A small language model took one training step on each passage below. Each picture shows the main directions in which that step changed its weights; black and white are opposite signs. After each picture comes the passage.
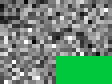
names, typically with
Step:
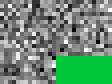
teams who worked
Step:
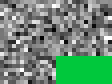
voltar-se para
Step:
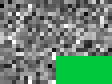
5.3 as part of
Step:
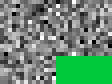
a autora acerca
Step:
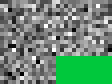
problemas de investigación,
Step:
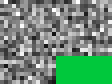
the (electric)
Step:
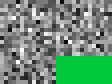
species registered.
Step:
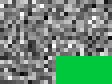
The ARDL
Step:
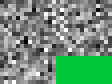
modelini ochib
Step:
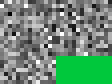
1$ with the vector
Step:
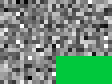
The laminates can be
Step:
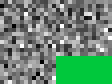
\times \big[
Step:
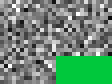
is {\it equal}
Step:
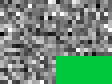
nordestinos dos
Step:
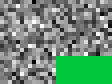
not better approximate the
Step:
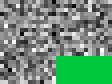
theory retains only the
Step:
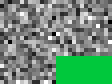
with doping --
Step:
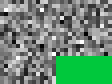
the swamps that
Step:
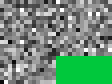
using diffusion
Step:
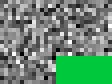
all electrons into all available
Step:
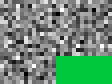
maximizar a
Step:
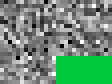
the enhanced resolution.
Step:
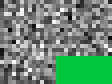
number estimates for our
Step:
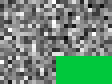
switching process is
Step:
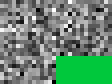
These counter intuitive
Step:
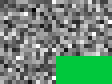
- Developing the
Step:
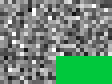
component. c) Flow
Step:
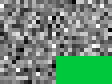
shows the number of layers
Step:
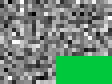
population. Figure 11 shows the
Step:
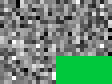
their descriptions.
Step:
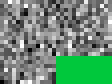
is assumed that the intercept
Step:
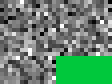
how well the participation
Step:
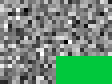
that is being studied.
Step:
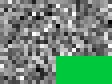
some renormalization
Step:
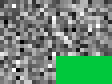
. We present our results in
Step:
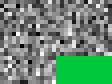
[15], and requires
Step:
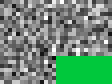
de líder eu
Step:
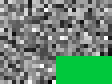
classification of a class of
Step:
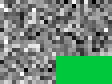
percent of the respondents
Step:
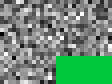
a periodic system, we
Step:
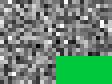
its visual gallery
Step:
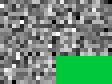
nanosecond is
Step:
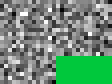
& Prescribed
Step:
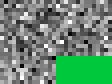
$V_F$ provides
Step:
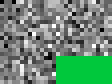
businesses and trade
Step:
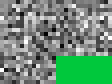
as to publish research
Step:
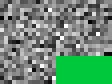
as Lenneberg
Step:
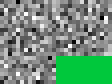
In this case, because of
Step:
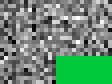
initial pair in mode
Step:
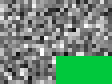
used as a theoretical framework
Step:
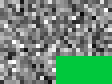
momentum states. So we can
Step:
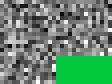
to the communication mode
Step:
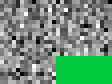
higher risk of depression when
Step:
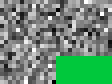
modified weighted bit
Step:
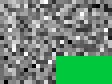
each energy harvesting
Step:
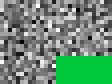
production and decay diagrams
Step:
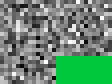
to the trivial variation
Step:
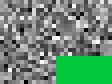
study, we focused on
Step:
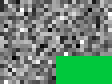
response time, computational
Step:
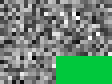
experience in their own
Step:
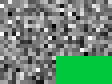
1$ on the line of
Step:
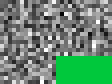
only two) types could have
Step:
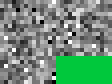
of conscience. He
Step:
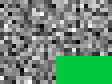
sources follow the distribution of matter
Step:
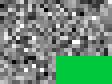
comparison of real power
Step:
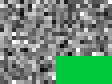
samples. Using correlated
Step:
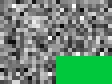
to return to the
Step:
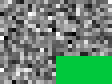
partial system cut has
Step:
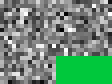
of as indexing the
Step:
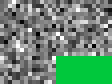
ниже во
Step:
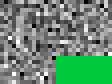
the surface of water is
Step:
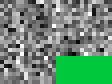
families and relatives to
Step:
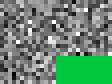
steel: (i)
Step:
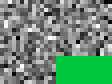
parameters of the different models are
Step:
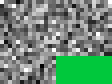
o título
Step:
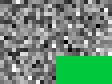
a negative relationship with
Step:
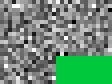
quantum spin chains},
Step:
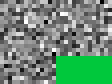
to allow quick land
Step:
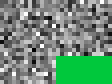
inside the 5s and
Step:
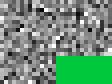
review of data as well as
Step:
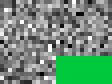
The residue after
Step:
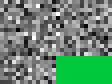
al Republicii
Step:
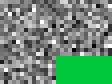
latter), the absence
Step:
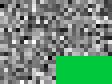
EBH Escala
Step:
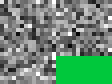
% Granulé
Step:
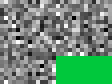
académica, para
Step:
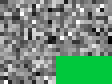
components of nucleic
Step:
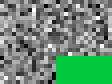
parameter $\Delta$ becomes
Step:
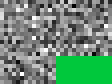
How and why do
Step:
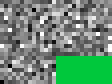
Rahimov S.
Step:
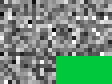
System Features –
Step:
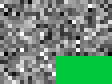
{ Normalized
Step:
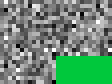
elite cafeeira
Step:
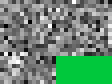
a measurable effect on
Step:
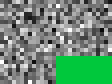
rebar were 1%
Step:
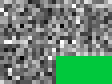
of the geometries
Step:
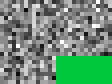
also the sudden
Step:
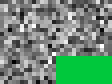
to estimate the relative stability
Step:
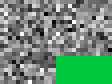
engineering challenges that require
